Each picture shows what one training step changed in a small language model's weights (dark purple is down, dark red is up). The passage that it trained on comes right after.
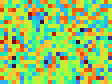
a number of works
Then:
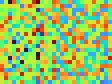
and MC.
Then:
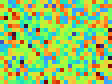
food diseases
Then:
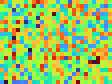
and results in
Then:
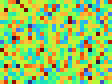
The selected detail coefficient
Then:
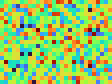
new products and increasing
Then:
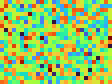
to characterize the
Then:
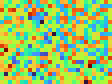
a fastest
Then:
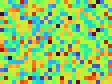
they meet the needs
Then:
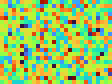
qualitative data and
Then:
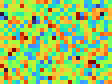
Nalu, an
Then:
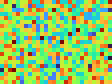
specifically regulate
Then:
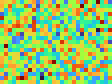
recorded on a
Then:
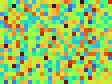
conflict of interest
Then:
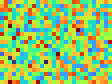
which means that these
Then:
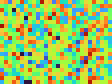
of organic primary
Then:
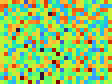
with a diverse
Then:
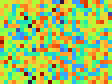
pandemic. This global
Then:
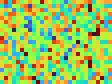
results, using
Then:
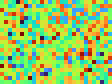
energy minimization.
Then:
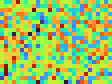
resolving the
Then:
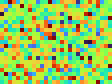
despite advances
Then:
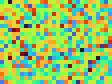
environmental samples at the
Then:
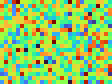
and action plan have
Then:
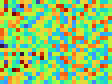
number of Educational
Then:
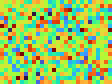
and layup were
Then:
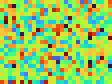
being' of
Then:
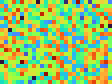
scene understanding approach
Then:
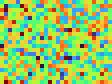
TABLE II
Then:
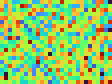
highly absorbent
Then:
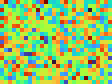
will result in low
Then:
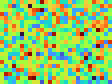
effective for both
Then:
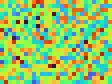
and converted
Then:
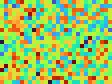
s Dia**
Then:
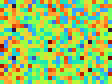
separation distance,
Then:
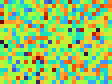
and Mitra
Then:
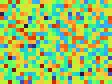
migration time
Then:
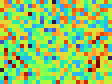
to modern energy
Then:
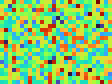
in dealing
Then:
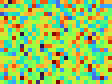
was associated with a
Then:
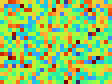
authors of this study
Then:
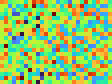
and on a
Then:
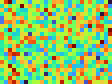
healthy food
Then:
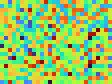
level (as
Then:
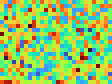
suggest that a small
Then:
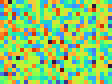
with comparisons
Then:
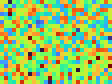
some students do not
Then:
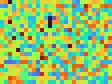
nominal value
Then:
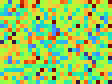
mainly mono and
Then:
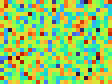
to build the world
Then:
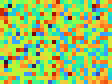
and T.
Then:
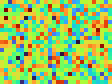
groups are more
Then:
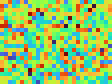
been a shining
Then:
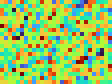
of the loaded
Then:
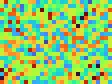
preserve the
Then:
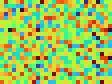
for GC
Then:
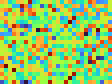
primary data processing
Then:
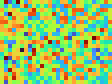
reactions in
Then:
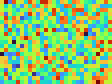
in higher education in
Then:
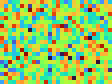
negative trend is,
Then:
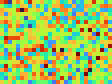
methods The values were
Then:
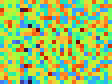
stages of development and
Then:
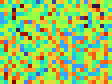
application. Based
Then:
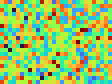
of a strong
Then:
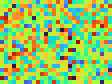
simple regression analysis was
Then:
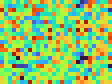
the power transfer
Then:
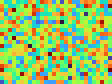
the application. This
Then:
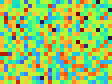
leaders of the
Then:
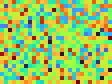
Compared with the
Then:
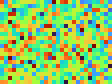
performative arts
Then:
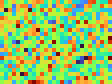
determine the name and
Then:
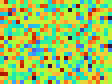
the batter by the
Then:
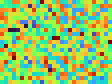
control group, with
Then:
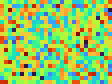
this regard, one
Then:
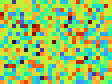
and the wire
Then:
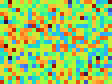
Summary The
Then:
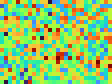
is described in
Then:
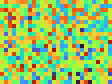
paid attention more
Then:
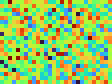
This study is expected
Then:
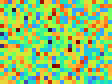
of problem is
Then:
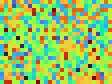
concerns in order
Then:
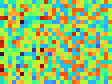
fuel price.
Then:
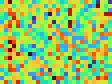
octave classification
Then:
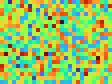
factors. -
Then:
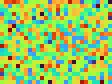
Without indicator
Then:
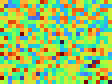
nitrogen use
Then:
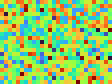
process for handling
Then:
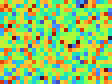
which the people's
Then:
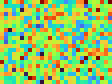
for both their work
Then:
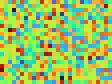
of education. There
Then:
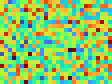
practical issues, it
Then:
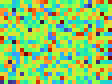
educational, secondary education
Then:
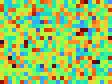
the lack of
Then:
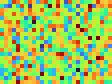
variables had a positive
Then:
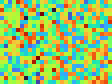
mature and
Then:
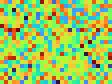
of drugs
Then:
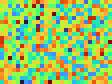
and operation.
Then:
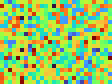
emotional reactions
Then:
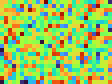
achieving performance
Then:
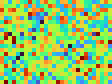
a clear message
